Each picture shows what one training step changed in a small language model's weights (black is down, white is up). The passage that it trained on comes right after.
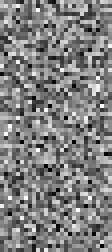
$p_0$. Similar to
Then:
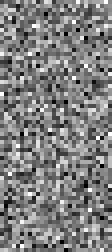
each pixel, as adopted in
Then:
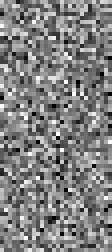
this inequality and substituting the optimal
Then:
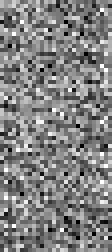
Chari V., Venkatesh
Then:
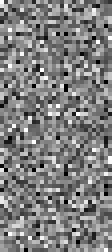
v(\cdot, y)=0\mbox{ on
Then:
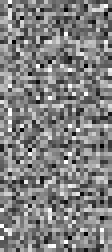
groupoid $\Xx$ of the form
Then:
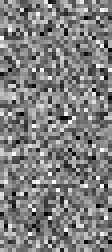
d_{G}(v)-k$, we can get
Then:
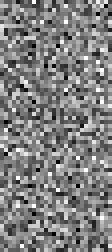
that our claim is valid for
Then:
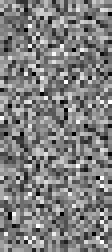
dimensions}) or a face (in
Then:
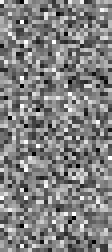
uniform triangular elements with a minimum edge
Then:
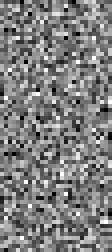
The conclusion follows from the classical
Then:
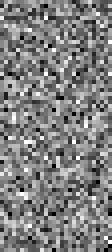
或者 a-c
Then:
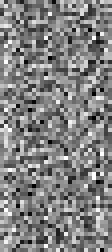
both $\a$ and $\b$ by
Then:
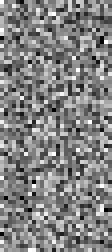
accuracy for the second order finite difference
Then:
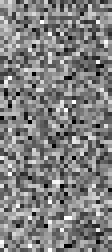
we define a {\it reflection} of a
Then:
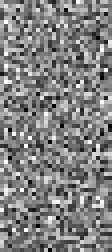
$X$, specifically, we give an
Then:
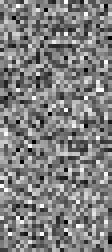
than $C$, is assumed to be a
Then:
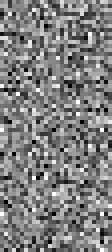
in submanifold geometry can be
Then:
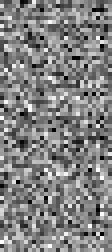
\mathcal{F}_1 \oplus \cdots
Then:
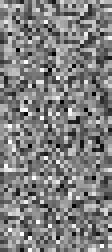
$M$ of non-increasing
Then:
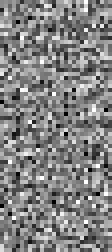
the integrals on the right--hand
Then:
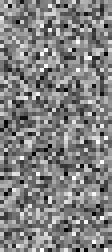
distribution, and $m = \sum_k k
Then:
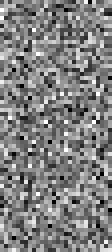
symmetry. Since the processes described by
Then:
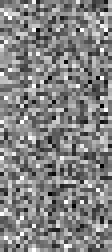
``linking matrix'' of the
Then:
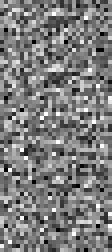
as follows: for each $E \in
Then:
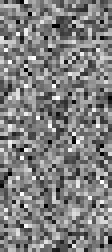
If $p=1$ then exactly as in
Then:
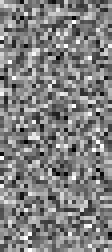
with $N_\ell(a)\cap
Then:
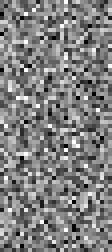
deal with open immersions. We
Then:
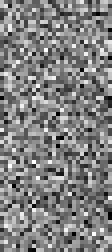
in $H$ such that $$ M \oplus
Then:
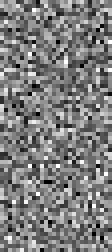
is still interesting in an order
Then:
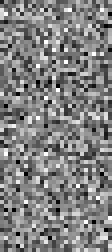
hull property of the Bernstein
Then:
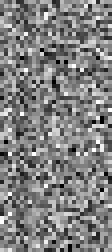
open disk $D$ with {\em
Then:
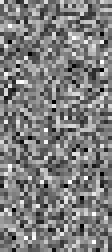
unique member of $\gc$ satisfying the
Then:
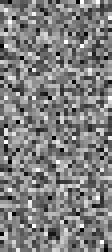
\end{eqnarray} For a segment
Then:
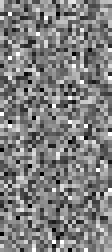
collapse of the universe of
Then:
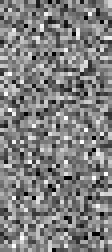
quasi-strict AFs, we
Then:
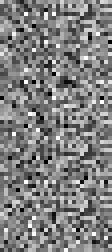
an interpretation may also be regarded as
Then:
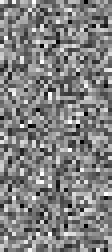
compute the lower central series
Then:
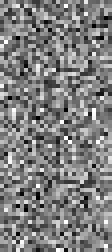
representing the system was eliminated.
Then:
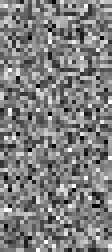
$p^{n}$ by a cyclic group of
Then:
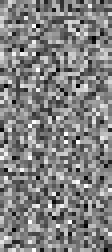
except in the neighbourhood
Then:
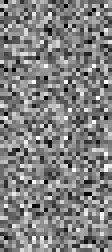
& { \text{Basic}
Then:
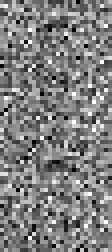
for $k = 1,\ldots,n$, then
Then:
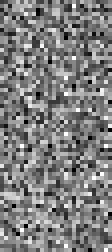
from [\cite{Andrews},
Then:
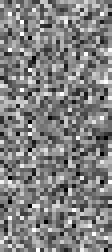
in its own copy of the problem
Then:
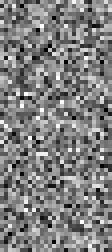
definable numbers, and an example is given
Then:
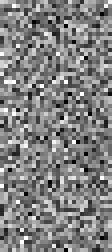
the information on slopes above, we
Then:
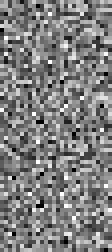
fractional equations (\cite{el},
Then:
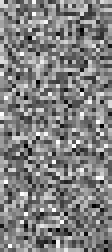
} x^h \in \Omega^h,
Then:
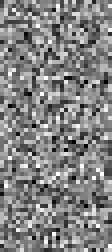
plotted the density function $g$
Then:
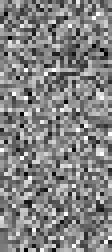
where the trip frequency at each
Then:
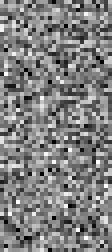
i.3 it follows that $f(z)$
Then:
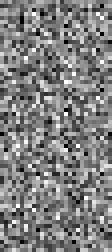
the paper. Our result is as follows.
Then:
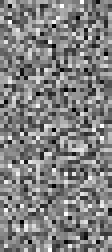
identities such as \begin{equation*}
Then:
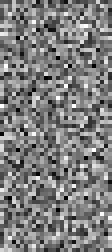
from the explicit expressions (see
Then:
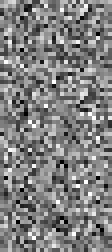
best response to $F_2$
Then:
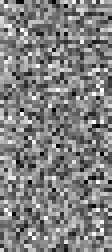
any $E$ and $F$ we have
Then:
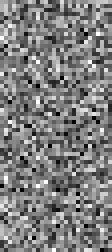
will be used to justify
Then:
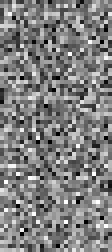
from the set of noncrossing
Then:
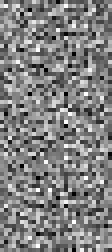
as \begin{equation} \label{Delta}
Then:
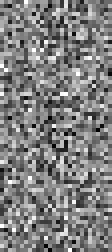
arise in an obvious way from the fact
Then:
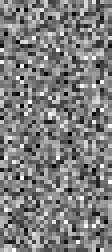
are exactly the balanced domains
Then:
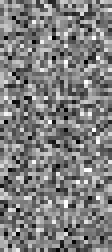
therefore, $t_1$ is a
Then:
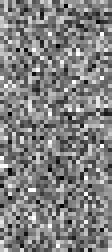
observations, collected in the vector
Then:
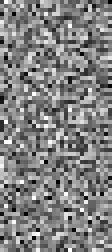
carry out in this case. Applying
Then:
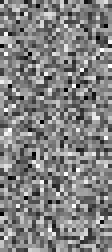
this strategy, corrector $\ell$
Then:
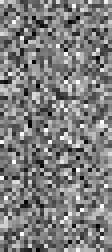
issue: free partial actions of
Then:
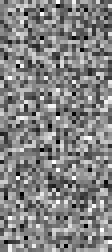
\in \mathcal{H}(X):
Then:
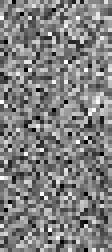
fits to various kinds of real
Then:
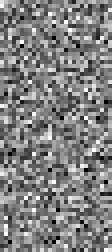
validity for more general ({\it
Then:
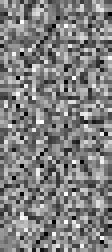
of 64. The learning rates
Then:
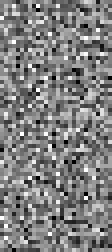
prove the following three statements: (1)
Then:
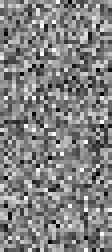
Riemann integral can be seen as a
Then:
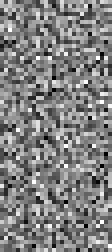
we are going to present these
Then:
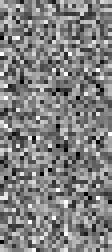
$w_2(x)$ denote the number of
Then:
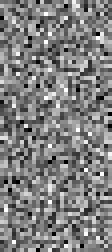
the same Douglas curvature.
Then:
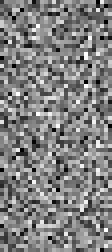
rather complicated but interesting open
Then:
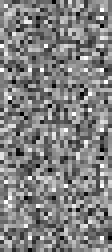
universal $\Nt=2$ vertex
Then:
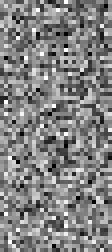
and $ F( \mathbf{z} ) $
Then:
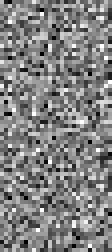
\begin{equation*} \QAEAb
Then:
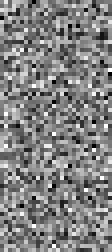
algebra. \initiate \section{Inner
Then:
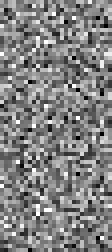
the literature has not yet i)
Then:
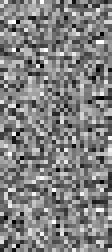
\hfill $\Box$ \smallskip
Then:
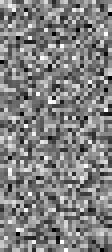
with an angle going to 0.
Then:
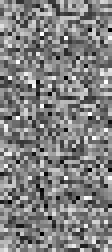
the case that $\mu\in \Z$.
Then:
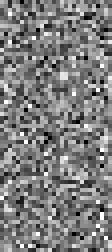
functional equation of its $L$-function.
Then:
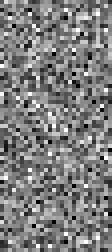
Fix(\tbeta)$, we have in particular
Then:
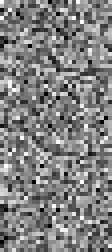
we are given a Miura oper on
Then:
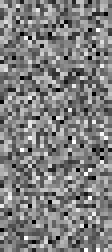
$x_0$ in the same interval
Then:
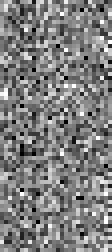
rectangular shape partitions
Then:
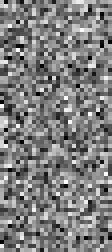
if $\sigma_i\sigma_j =
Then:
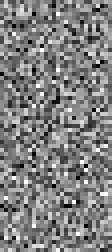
conditions under which the Assouad dimension is
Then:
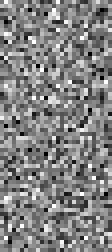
scatterer} if it is a
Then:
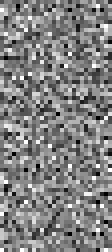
is the Minkowski sums
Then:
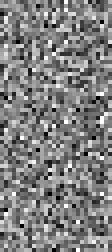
PI controller to reduce the
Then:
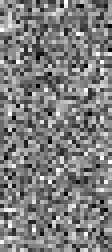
of $\nabla^{r}$ is given by:
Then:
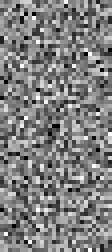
discuss why they fail. The
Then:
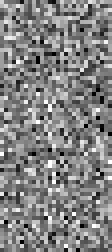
$X$ is said to have the
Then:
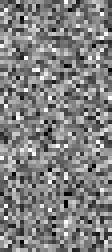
But since $z=x^{y}$ is
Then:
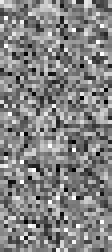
not nef, then Mori's theory
